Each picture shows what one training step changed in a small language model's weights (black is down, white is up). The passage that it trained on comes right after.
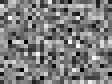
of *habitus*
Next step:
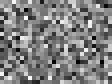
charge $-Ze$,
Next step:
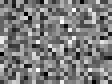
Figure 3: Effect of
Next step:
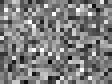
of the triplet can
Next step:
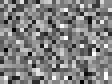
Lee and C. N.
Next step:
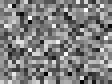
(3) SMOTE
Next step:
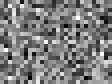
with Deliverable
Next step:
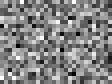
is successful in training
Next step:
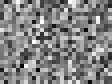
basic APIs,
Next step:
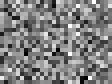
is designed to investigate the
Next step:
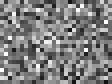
Table 1. It can be
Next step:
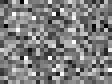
signed differently when he
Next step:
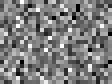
magnetism in
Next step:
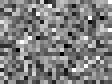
The influence of the
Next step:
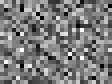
$k_x$ between the
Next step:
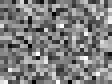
a vertical cut of the
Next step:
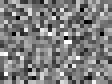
Information** Details of
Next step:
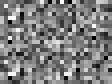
in Fig. 8. Fig.
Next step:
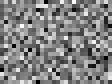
NSF. WISE
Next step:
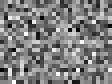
the way followed in this
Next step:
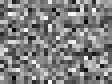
Jamtveit B.,
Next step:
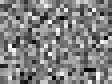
clinical settings
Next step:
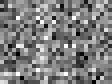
- Triazine -
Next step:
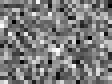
is most likely to
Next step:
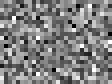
bin number, which is an
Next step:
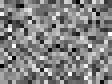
integration (CI)
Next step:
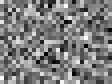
(MC) method is well
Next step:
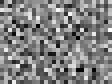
evidence of a team
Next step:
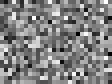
sustainably and be
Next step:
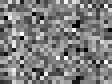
was then injected into a
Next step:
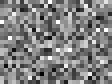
meaningful optimization problem.
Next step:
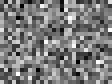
with a positive predictive value
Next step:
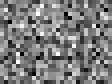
of a collection of other
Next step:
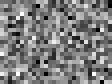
is monotone and of
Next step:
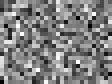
electronic devices
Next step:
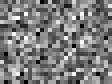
states qualitatively,
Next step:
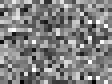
settled in rural
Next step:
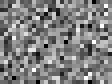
Indicator eq
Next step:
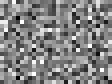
improvement efforts.
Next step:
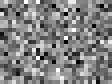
input test data is structured
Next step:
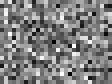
writing needs to plan
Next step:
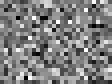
channel (typical
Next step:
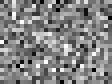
For brevity,
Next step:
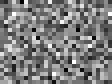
initially in the direction of
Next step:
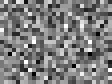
about the best and proper.
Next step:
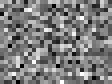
and size, in var.
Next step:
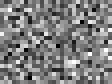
forms the basis of our
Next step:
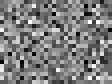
with angle $\theta$
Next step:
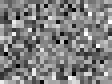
no nova explosion
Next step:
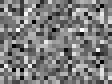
was also carried out,
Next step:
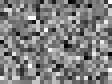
Similar observations were
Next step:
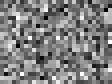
values oscillate with
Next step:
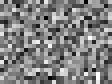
as standards bodies,
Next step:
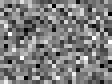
In fact the internal components
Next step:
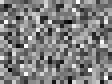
also provides empirical
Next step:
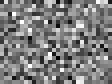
quantum gravity,''
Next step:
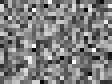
the stabilization of
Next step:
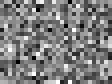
in the use cases threat
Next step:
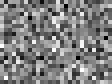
choice of experimental
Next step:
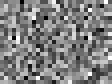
the stabilizing effects
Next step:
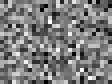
it is not possible that the
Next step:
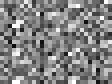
teaching experience of more
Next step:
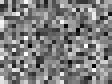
Drive and Office
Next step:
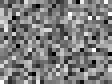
the profile poorly.
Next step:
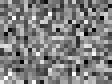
radio flux (261
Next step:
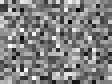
movements in the region and
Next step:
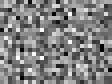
due to short-range
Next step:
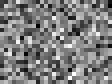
is absent at the tree
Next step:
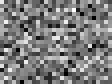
of their influence on the
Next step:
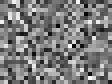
lodged by the
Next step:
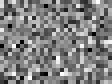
could be shown by plague
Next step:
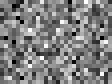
turning into violence
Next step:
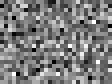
the lowest threshold is
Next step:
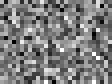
to Durable Solutions
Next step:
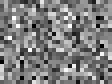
$\lambda$ under assumption
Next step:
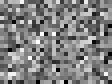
using variations in the selection
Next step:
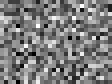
boson, that should be
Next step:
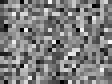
and, more importantly, it
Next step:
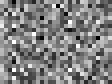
enhance understanding of
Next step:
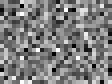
the mid-FL group
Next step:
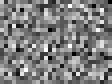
that are not affected by the
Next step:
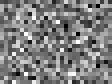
included lines that did not
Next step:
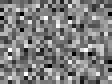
source component is either
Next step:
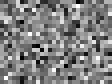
oil then kerosene
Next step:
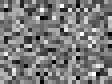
photospheric magnetic
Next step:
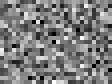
a calibration experiment is
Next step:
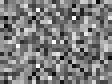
aware of another such
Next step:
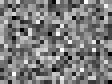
operation was performed using the
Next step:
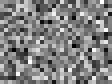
observation. More studies are
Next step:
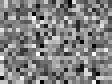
then mounted on a
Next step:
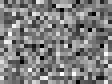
example we play or sing
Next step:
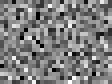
that the mass splitting between
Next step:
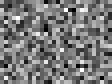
of the un-detected
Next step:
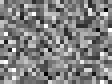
set to be equal to
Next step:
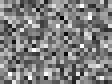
emission may be the first
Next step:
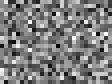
Na ion. An
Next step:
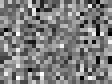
two paths of the
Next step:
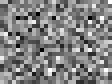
white settler
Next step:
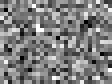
[17]. In analogy
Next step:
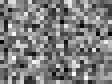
pigmentation is not a
